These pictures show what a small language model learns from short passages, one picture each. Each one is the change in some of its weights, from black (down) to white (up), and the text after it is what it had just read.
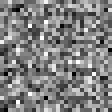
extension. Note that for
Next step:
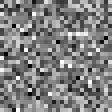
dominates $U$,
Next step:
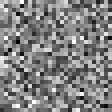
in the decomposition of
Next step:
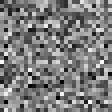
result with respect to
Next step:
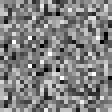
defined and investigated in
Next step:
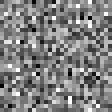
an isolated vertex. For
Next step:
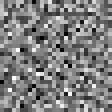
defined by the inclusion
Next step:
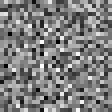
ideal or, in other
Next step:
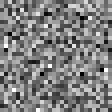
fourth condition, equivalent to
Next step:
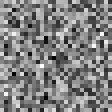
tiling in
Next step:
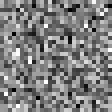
one element (the empty
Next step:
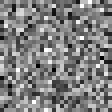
a union of two
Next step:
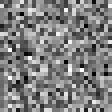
for the majority of
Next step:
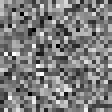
of stochastic PDEs by orbits
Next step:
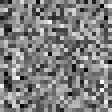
this is called the
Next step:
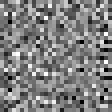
at distance at most
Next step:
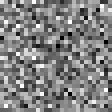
\times H \to
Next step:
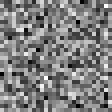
called it ``arithmetic
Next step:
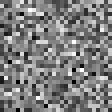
for the real case.
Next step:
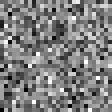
to dc constraints;
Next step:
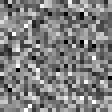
plot on the right
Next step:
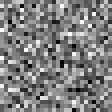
$x$, $\partial
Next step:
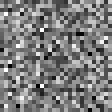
many $a \in
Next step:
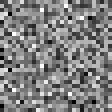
led to the following
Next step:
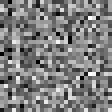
is either cubic or
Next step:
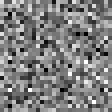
and $g$ in
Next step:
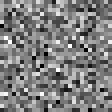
and $\,\mathcal
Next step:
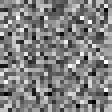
small spread in
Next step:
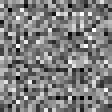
circle method - the one
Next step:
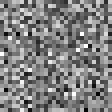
the development of the
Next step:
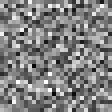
in the numerical experiments shown
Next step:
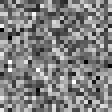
reduce consumption of
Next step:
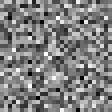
by special extensions introduced in
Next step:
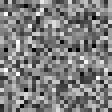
paper to the quantized
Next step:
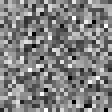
1D methods as
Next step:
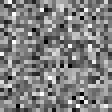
over Coxeter
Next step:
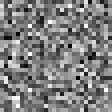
associated computational overhead.}
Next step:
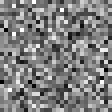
\section{The action
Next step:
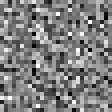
\ \textgreater
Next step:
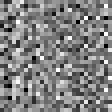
that there is no
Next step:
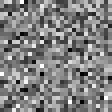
generalized contact structures, classical
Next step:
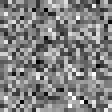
used to prove the
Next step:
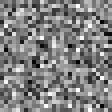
acknowledgements. We
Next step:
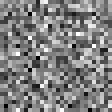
follows. Observe that there
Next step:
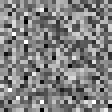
Deninger and
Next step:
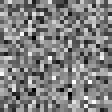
infinite solutions of Euler's
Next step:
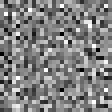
at one point. The
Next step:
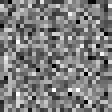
is a nearly tight
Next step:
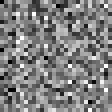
exist a hyperbolic periodic point
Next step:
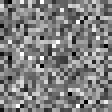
is the case if the
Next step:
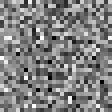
the Euclidean space.
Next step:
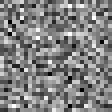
$ because of the
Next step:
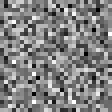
the one used to prove
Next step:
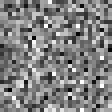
polynomial in this case).
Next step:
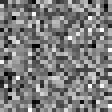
associate with each particle
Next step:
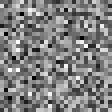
for the individual states
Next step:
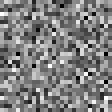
locations may be very
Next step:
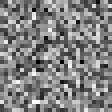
used to demonstrate the existence
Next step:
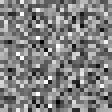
\in \Lambda:
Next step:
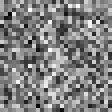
and vanishing results. We
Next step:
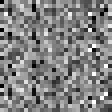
no sólo
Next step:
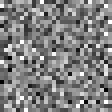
there is a unique solution
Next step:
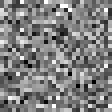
F' $, which admits
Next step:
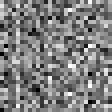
of all nonnegative and
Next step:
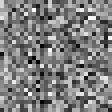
of pullback and pushforward
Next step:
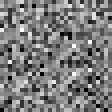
$G$ by
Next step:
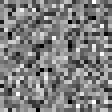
a staircase,
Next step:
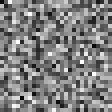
from the early
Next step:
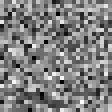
and constitute an
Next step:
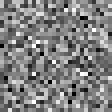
the first entry, it
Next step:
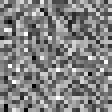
if there exists a
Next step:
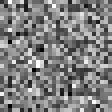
auxiliary PDMDP from
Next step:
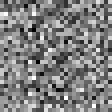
resolving set.
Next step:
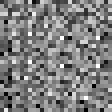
acts on the cells.
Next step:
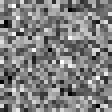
EFR approaches with
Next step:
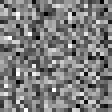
over a bounded interval.
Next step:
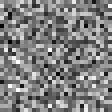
by the formula $$
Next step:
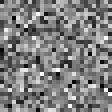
some constant $\kappa$
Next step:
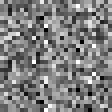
key factor. However,
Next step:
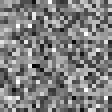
boundaries of immersed
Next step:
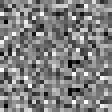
far-field data.
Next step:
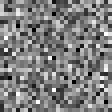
be a continuous curve when
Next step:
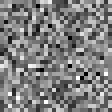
manifolds is induced by a
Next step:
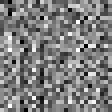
is conjugate to an
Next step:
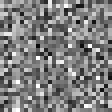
of these potentials so
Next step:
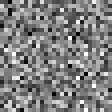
is the unique pseudo
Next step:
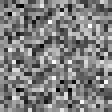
numerical methods. % %
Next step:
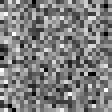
diffeomorphic to $K
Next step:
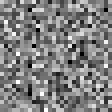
\medskip Using standard
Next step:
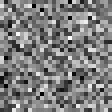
of polygons with
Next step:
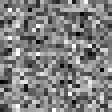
i.e., the
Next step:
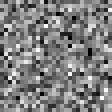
given $\mu\in
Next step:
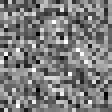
arrangements satisfying
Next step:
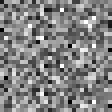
maintenant au
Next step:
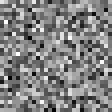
\bigskip A key step
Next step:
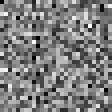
proj construction endows
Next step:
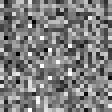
with multidimensional expansion},
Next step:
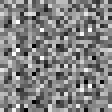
on the underlying group
